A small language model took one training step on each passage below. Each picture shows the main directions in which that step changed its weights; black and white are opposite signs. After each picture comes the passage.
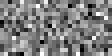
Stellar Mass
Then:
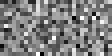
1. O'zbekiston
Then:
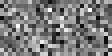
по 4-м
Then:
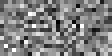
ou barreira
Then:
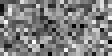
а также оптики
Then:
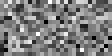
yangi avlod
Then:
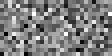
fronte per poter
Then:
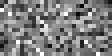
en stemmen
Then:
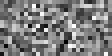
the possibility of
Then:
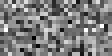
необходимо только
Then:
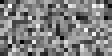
P. Juanico
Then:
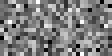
se ilustra
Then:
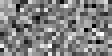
each stage of
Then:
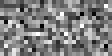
assistência na
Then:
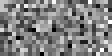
talablari asosida
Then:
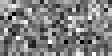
estrategia de
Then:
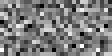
и презентаций
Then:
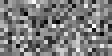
va bachadon
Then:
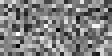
in dit model,
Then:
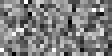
of the grain are
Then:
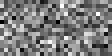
como obtener
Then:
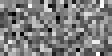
borishi va sport
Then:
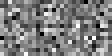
о Дражи*,
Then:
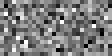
est frère en
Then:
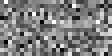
den Preis eines
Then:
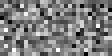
en la región.
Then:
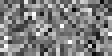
принуждение к
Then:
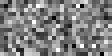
In Collection
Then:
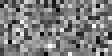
qilish hisoblanadi.
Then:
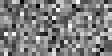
fan. b.
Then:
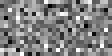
ders saatinde
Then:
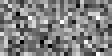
y etapas
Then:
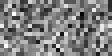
um perfil
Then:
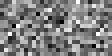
/ Style:
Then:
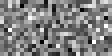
ресурсів для
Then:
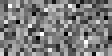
xizmat qiladigan
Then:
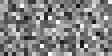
и ремонт
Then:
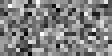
și în privința
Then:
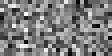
dificuldade em
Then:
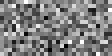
pada tabel
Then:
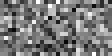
a administração de
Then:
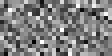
de información que cada
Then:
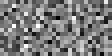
interpretação. O
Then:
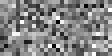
digital age.
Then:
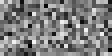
A maior parte das
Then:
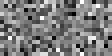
слова, які
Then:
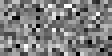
Bus mini dari
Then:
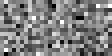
impulso social,
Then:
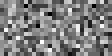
del desarrollo del
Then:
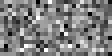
rivojlantirishda kichik
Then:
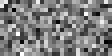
transparente și
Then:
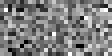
past decades
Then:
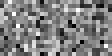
and all the tasks
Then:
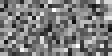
b. Alî
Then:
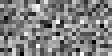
Stern School
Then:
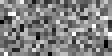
ўрни ва
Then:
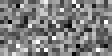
o'zi kamol
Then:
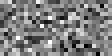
pesquisas irão
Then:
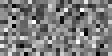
abordagem destaca a
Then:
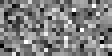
de la Universidad
